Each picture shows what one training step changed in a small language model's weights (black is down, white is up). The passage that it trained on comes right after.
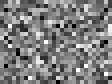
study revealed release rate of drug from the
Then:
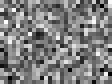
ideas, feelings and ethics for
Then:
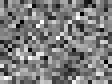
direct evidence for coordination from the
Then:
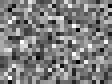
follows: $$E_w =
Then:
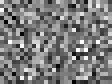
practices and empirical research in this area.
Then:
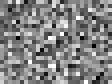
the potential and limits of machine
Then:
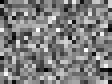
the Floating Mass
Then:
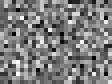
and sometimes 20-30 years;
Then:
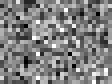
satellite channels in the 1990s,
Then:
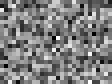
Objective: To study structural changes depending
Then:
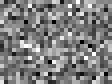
exemplification, substantial economic value to
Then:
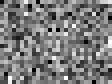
(PhD Professor)
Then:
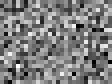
[31]. Moreover, corner
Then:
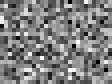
circuit breakers CB1 and
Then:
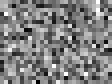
is a step of gradient ascent on
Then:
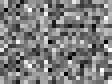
Goal 1-6 In
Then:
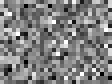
the characteristics of many industrial processes are
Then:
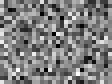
direct compressor—innovative
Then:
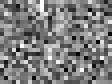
non-toxic as compared to
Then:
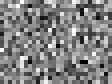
MNIST seem to cause the
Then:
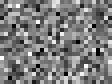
boundaries friction is considered and the energy equation
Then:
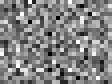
based on economic efficiency, employment creation,
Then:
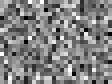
memorizing patterns specific to the original
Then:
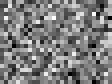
regular interaction occurs between the basic human capabilities
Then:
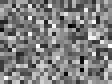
etc.) in addition to manifest symptoms.
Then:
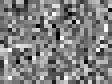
which is crucial for the formation of
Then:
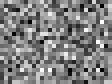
variations, an suppose that was
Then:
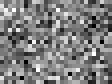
an oxygen-deficient environment
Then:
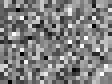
and any comparisons with the other
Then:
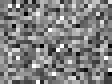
entrepreneurship skills using various methods in order to
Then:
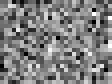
recent years. Tendencies of change
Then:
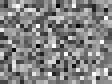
Images, Experiential
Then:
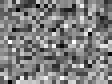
stronger bottom-line results. There
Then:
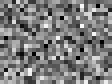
Figure 1 shows the green body of the
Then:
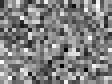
statements guided the study as follows:
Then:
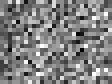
the blood, and aggregate the
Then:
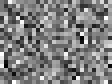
coefficients have a very good agreement with the
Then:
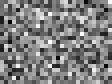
project work, students plan the work,
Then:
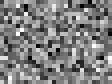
analytical process quality into consideration¹. A
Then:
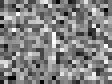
On Sex-Selective
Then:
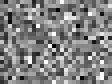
The model reaches the top performance in
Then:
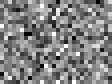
magnetic tape as a powerful reflection
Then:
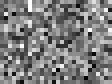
of the adult population was denied
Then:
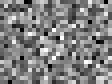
is about 14% (up to
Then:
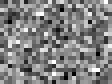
“Specific features of toponymic
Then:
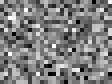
the statistical profession has dismissed
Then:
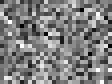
erased. The reason for this
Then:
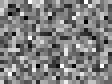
A to D based on different metrics.
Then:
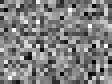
were applied: compound action is substrate
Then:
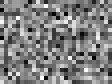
with bovine insulin
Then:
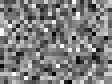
proven strategies to reduce flood peaks
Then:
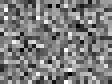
hypotheses and original discoveries.
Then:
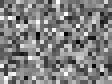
pulse for DUT 2
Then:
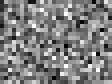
mercury resonance line at
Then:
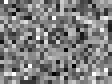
large cedar posts,
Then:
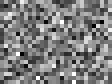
burner block - Gas mixing
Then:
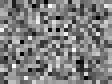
1981). Distribution: India
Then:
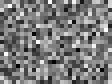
the sphere, but also led to an
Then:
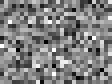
unsolvability condition in terms of
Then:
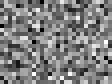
of 380°C, rotor
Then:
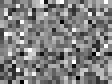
Indicator. While this can result
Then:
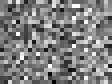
the development and the spread of the concept
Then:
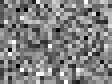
spectrometry, *Journal of
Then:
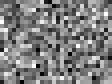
vitiligo, acne
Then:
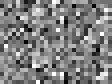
measures in order to validate their simulation
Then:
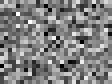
extraction of pre-treated neem
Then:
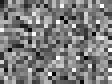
tasks. The core muscular
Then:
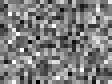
with the variables Human Capital Efficiency
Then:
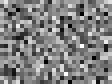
(AGR) governed towards the
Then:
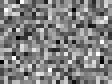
when politically driven, can
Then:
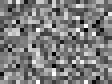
the individual in society and their possibility of
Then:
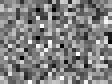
European partners. At the dawn of
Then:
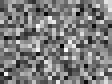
behaviour of three heart aortic
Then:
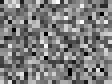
that an individual or group will experience a
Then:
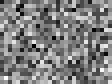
different disciplines. Moreover, this
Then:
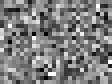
results and the conclusions are followed in Section
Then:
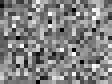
and Information Security, Vol. 14,
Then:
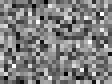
Patil 2015a). Table
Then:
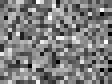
membership in group y_j results in
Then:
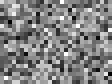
structure. The user sends a
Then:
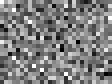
effectively. Vigna sinensis
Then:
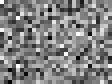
[13]. The proposed system will use
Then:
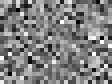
to conflict and friction in the
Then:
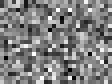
✓ To know the consumer awareness level of
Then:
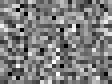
criterion of political reliability, held the
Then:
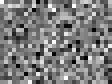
which is a cost effective and low temperature
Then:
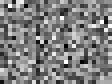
MATHEMATICS IN STATE
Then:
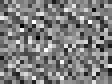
da Educação**,
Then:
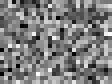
years of the 1980s, adopted
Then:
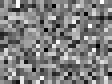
we develop a more robust framework using
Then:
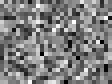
at an average of 4% per
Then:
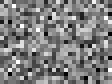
for deaf people especially congenital
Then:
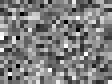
form of deviation from desired trajectory,
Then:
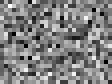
ingredients. 2.
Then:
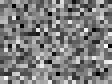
ENV 197-1. The measurement
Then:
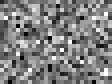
With 5% data, both
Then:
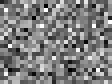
from the ante-cubital
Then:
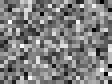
reachable from the right because $R
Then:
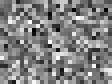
dy \end{aligned}$$
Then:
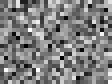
currently occupied and predicted to be
